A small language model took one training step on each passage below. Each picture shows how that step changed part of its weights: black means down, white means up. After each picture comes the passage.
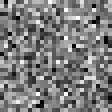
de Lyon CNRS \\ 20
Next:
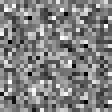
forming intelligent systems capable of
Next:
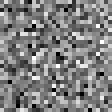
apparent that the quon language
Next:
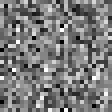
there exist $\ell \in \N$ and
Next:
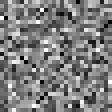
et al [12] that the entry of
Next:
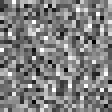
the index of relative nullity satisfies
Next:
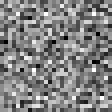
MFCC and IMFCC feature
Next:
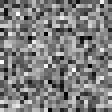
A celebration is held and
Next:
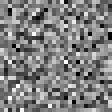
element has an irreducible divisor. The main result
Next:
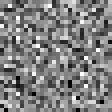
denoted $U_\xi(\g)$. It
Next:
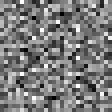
from EB IVA to MB
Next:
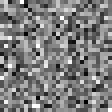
three levels of nutrient sources
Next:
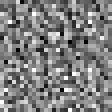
a phylogenetic tree $T$
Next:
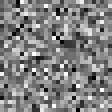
deterministic equations, where the right-hand
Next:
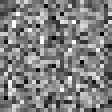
Numerous references exist for numerical simulations
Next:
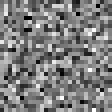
QPON protocols in practical
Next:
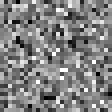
a result of Brickell concerning
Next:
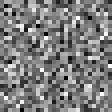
M-1 . \end{eqnarray}
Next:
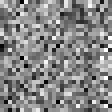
approach not only enhances our understanding of
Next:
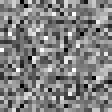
the types and frequency of errors in the use
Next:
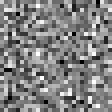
increasingly integrated into society, understanding their
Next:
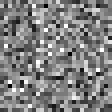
copy of $H$, but removing any
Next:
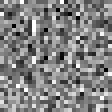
of the excitation systems is provided.
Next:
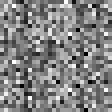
RF’s training time increased from
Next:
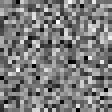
absolute values and near-constant
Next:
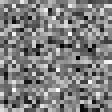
{\rm Order Amidst
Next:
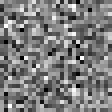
et al., 2020). The massive use
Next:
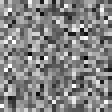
been adopted aiming at limiting the number
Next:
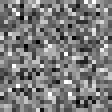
$E$ generated by $L$ and an
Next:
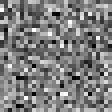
K\rangle$ is a maximal rank element of
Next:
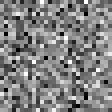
integers $r$, $n$, and
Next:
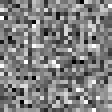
(adj.): adequate to
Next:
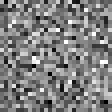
comments and judgments where based on
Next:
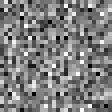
and where it occurs. In other words,
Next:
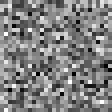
$C_{\phi}$ the composition operator induced
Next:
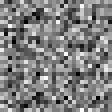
nice'': differentiable as many times as
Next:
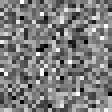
a binary variable. Statistical analyses
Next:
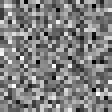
denote the multi-set of all parts of
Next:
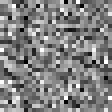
the national economy. Central
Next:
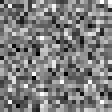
with the norm squared value. We consider
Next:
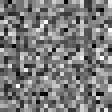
more regular than just continuous are considered.
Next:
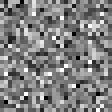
disease are sufficient enough to start
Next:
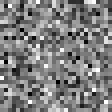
a packing of $n$ equal
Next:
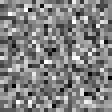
later on different norms have been used
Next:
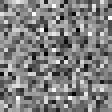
was too low to allow for experimentation.
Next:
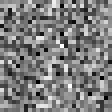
$\ell_3$ vertices of degree 3,
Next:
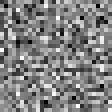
up a methodology on the development of
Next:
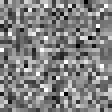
the right cloud provider's give higher impact
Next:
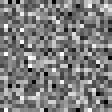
powerful features. This research focuses on
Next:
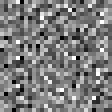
that $F$ and $G$ are
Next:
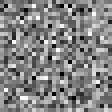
any $\e>0$ there exists a finite
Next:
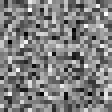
} In this subsection, we state and prove
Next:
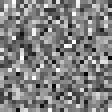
of resources and reducing the environmental impact of construction
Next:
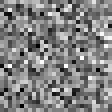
objects proved in \cite[Theorem
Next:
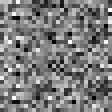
space is $\Theta=\Theta_{\gamma}
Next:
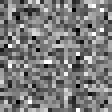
job can cause a positive stress and negative
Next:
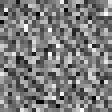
oriented, activity oriented. -
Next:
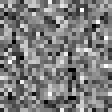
internet connections, while their rural
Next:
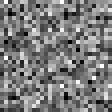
management, wetland. I.
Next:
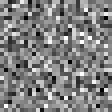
assessed as $0$. The first,
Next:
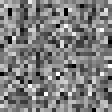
step by step, we can obtain the desired
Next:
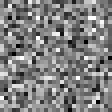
a linear skew product acting on
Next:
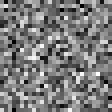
by Cabalero *et al.*
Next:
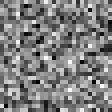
reported, numerous companies could gradually
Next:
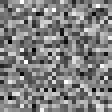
is the same as the order of the action on
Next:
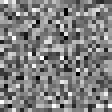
by the Bianchi identity. The function
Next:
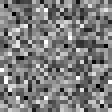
occurs through the formation of a long
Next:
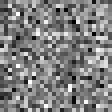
hyperbolic metric and $\alpha$ the simple
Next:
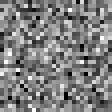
as telephonically, these
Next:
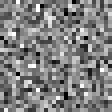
fact, this follows from the conditions presented in Theorem
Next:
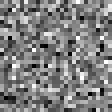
measures such as redundancy,
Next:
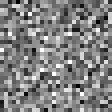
the data sets to be processed within the framework
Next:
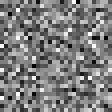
standard cells are redesigned and mapped
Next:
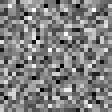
some insight on strong records with the
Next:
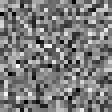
channel. Thus, we propose to
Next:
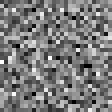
College Philippines,
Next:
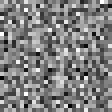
Ioanna Maratsi
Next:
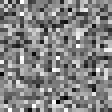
on the permutation images. The
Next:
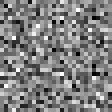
achievement motivation and academic
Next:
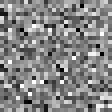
XNI produces quality products in the engine
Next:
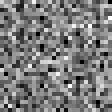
has been a substantial body of research
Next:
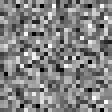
Mittag-Leffler function defined in
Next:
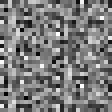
logp Alogp HB A H B
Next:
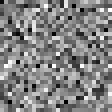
be adapted to the path-following
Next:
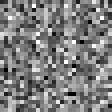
IB1 CC and strong desire for
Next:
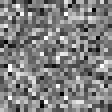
higher as compared to healthy controls (Table
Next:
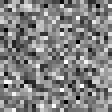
spread over the ITO conductive
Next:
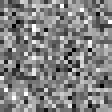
completely different semi-Cohen algebra.
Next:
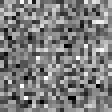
$\delta$ is a regular element on
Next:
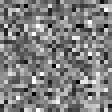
operated and the node mobility affects
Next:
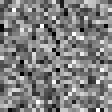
is simply related to that of the
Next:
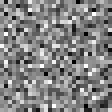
Let $X^*$ be the conjugacy class of
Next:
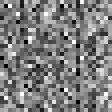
we can assume that $n>20$ and
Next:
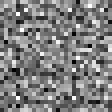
achieved rate, a pattern consistent with a
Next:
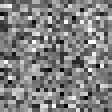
coefficients lie in the Novikov
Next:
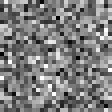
the complexity of beam management, which
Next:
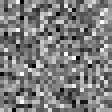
that $v$ and $z$ are connected
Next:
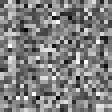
discuss the derivatives of interval functions in
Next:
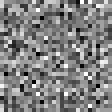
Cornelia Ilie has conducted an
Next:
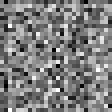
up in a large family where tensions often
